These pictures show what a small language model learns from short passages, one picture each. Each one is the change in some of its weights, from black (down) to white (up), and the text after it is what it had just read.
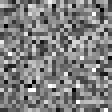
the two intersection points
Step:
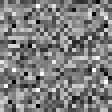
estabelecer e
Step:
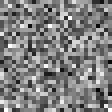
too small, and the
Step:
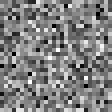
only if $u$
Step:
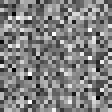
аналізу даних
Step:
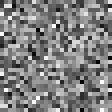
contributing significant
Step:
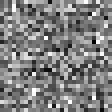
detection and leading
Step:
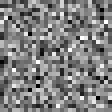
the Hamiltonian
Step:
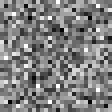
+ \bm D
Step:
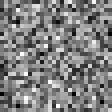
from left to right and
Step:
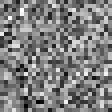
Markov additive process.
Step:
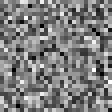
with three different components
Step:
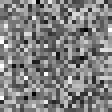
uchun ssenariylar
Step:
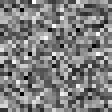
working out the
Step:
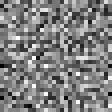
in the deterministic setting
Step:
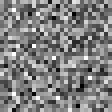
arte pública
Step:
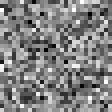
tetap dapat
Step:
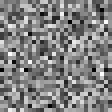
the set of all
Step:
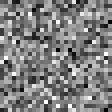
Mondiale a
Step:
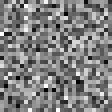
normal subgroup is equivalent to
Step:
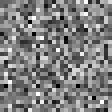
bombinha de
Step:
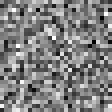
of flags
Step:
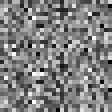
In order to deal
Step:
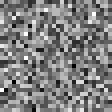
blocks lying below the
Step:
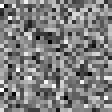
extension would split. This
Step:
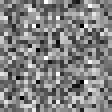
$S$ can be
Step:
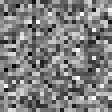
KADA JE
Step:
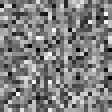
or $c$
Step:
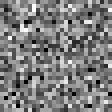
erkin foydalanishning
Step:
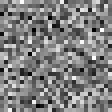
que BS para
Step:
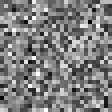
far in our discussion,
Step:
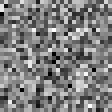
Organización y
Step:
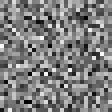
assim como a
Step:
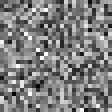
in this case are
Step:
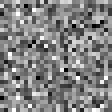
a splitting field for
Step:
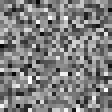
polar spaces are examples
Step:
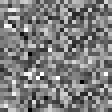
la réalisation de test
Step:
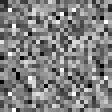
the following proposition:
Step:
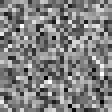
ratio of the number of
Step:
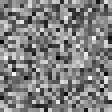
definir este tipo
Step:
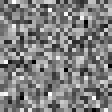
of convex combinations of
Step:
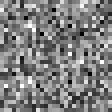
sanasiga qarar
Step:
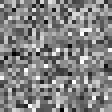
contained in the separating
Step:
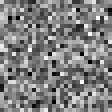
$L \leq
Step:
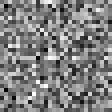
infinity. But
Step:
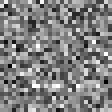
energy sources in
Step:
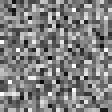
Moreover the entries of
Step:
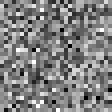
Wang, Q.,
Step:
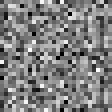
für inklusive
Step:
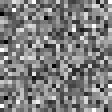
university press,
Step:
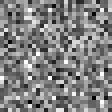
interior point of a side
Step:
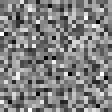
components of the network are
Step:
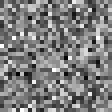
and $m \geq
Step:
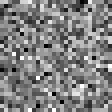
F₁ ва
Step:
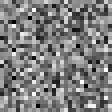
$X$. All finite
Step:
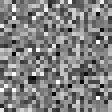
drogas vía
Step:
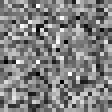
4 and Picard
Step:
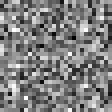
in the present compact paper
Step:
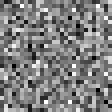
much more simply using
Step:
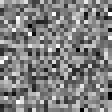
public assure une
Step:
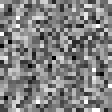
theorems in the literature
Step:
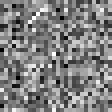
Being a point in
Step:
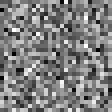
as closed in certain topology
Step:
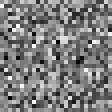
valor relativo de cada
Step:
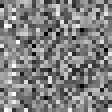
en la carrera
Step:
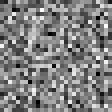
describes the universal solution
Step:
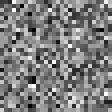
й тим, що
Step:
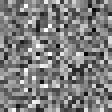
$\Pi$ in the
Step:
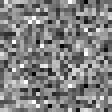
(Tool for
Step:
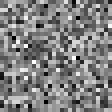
Section 5.3 of
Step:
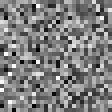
sont la dot,
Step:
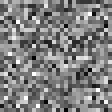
de madeira em
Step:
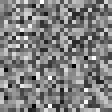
way to describe the behavior
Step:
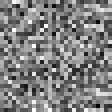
interpolation polynomial at
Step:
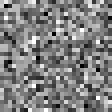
Ular nafaqat
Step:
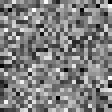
missing information can be
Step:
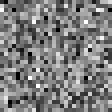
\mp {\bf Lemma
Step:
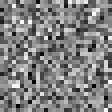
start with necessary notions
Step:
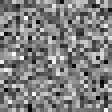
projective manifold except that
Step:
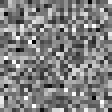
modification of the
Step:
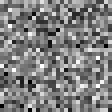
a promover y
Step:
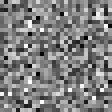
with respect to a
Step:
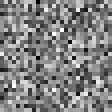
причин и
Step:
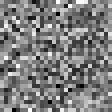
axloq va
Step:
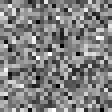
\varepsilon$, and
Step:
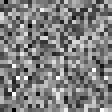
if the corresponding word in
